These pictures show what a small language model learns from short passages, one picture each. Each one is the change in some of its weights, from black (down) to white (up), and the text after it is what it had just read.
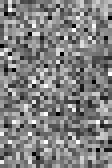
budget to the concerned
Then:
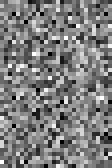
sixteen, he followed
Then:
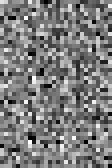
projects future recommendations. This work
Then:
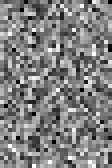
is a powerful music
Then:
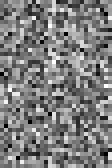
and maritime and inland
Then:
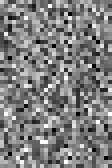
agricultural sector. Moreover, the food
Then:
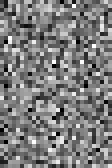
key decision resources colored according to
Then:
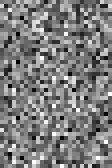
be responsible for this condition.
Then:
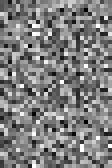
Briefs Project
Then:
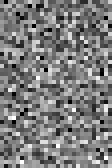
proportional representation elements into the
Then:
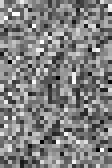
a reflection of broader
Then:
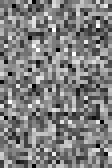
and sensing applications as compare
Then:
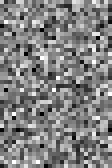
of changing the thinking system
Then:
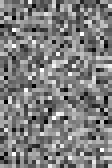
materials with unique mechanical properties and
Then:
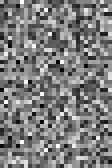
GBM. A renal
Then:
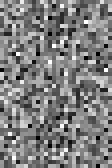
especially the Northern and
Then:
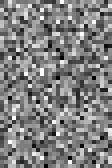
visitors with varying
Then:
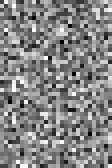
by Europeans took place in
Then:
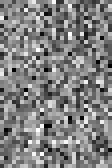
of data time series” Work
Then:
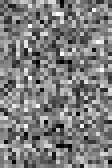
of microsphere are
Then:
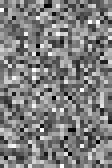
length L/b is proportional
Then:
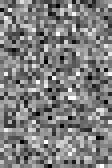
two words in Chinese,
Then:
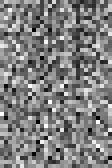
In this regard, the use of
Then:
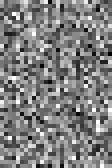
not both possible in constant time,
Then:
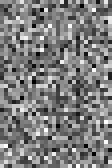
to encrypt the data
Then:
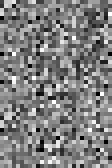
still utilizing simple linear thinking
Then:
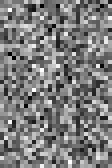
out in 2018, with the main
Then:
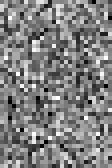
spectrum band from 470
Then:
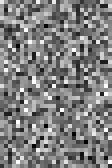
for recovery. This mechanism
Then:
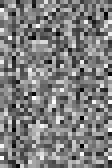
MOOCs’ selection: in
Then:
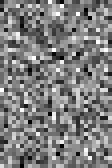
and eighty 80
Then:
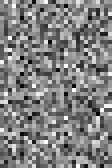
said to be more tender
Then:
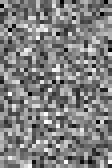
rack for the smear to
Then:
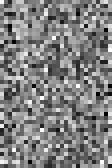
the life of the asset.
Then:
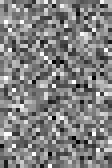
for the seasons Table
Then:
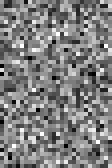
possible is an effective method.
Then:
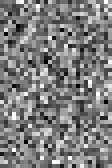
vehicles. For the 32
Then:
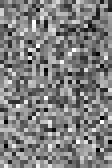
confounding variables for the relationship
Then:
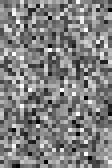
the critical OHP angle
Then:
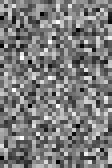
The factors influencing academic performance
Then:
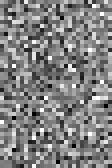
declared fishing
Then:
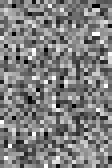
estimates suggesting that approximately
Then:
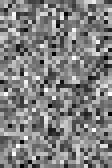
of creating the Machine
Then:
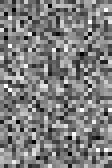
the surfaces to merge
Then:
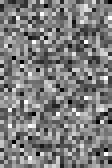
stability of mixtures of
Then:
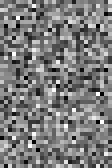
convergence and robustness
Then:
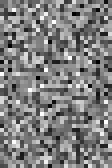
listed above. For the purpose
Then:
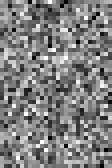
2 µl to the
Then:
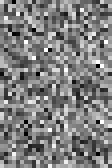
in fruit and leaves, including
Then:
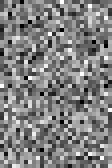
3. Differentiating
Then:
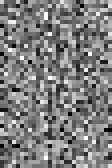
important. The consumer would
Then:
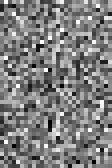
closed year before submitting
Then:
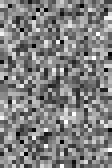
Maleo, namely:
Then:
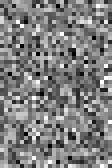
tiles (about
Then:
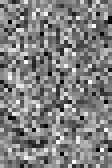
important predator of crop
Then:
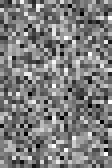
and crops, with high
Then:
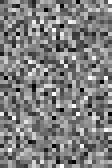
focussed on the retina
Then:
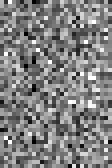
shave heads and insists
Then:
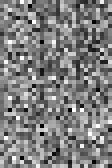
This signal design can be
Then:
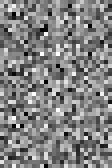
organization”. Accordingly, in
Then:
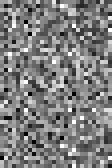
and regional differences also affected the
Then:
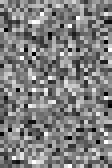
The CKB is used in
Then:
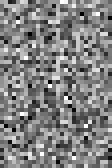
Translator ³ English
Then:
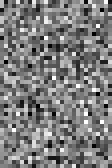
highlight the need for standardized,
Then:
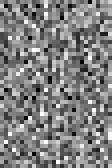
is a test commonly used to
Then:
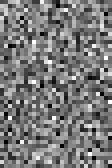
factors, cholesterol
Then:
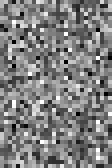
to be used in the published
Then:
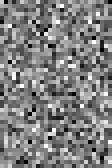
(van der Werf
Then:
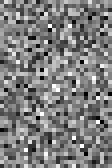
verbal information and provided
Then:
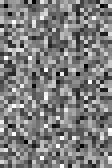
the final meeting. After
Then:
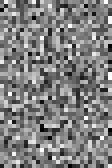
cotransport as a
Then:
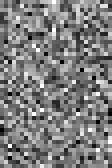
and showed the rules of administration
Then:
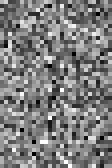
Admin will add product to the
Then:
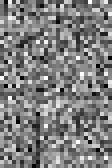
emphasized on the high importance of
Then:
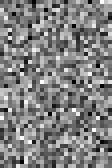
where the contributions of different stakeholders
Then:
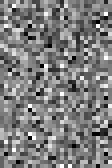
Can one assume that the
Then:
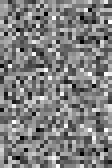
with gestational hypertension
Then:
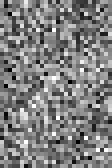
based on a combination between the general
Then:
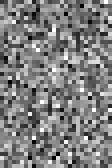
and detecting significant changes.
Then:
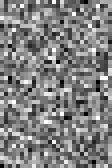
as for the concept approval
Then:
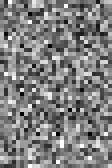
be implemented for large machines in
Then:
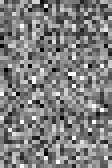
conversion is a pivotal
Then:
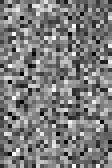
structural and systematic link between
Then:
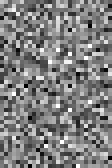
African countries. As part of
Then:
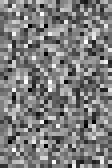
level after 12th month. In
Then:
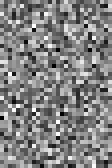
seen as promising scope for
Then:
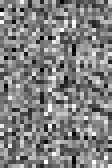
These weak interfacial interactions
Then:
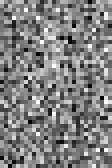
and with different supervisory
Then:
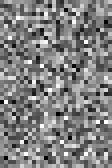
diseases with herbal
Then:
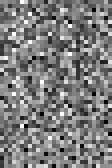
school. Conference Key
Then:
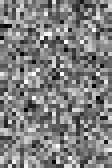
in each generation of genetic
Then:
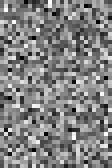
website](#) which contains
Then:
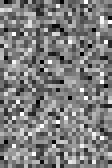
patients of pterygium
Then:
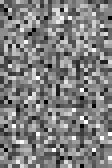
domestic dogs and
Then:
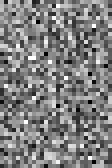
the data as audited or
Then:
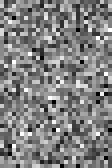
important aspect for the development of
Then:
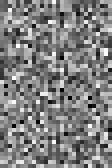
No participants were used for the
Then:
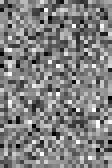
capture the transition from the main
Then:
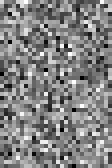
a command of the subject.
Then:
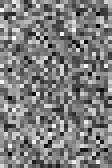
OD, Adediran
